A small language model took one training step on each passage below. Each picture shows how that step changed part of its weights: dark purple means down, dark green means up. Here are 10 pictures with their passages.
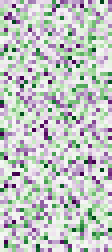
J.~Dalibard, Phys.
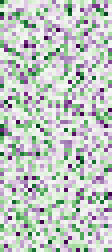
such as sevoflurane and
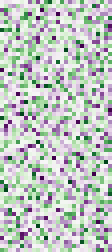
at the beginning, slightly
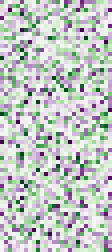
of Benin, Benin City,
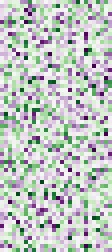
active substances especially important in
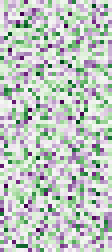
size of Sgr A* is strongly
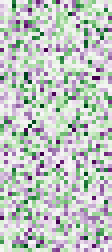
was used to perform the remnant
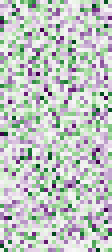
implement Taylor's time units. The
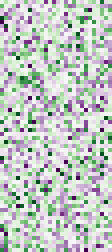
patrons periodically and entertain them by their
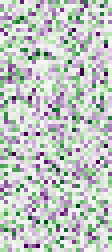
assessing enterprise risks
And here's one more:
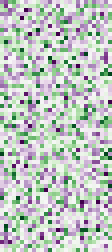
it specifically helpful in
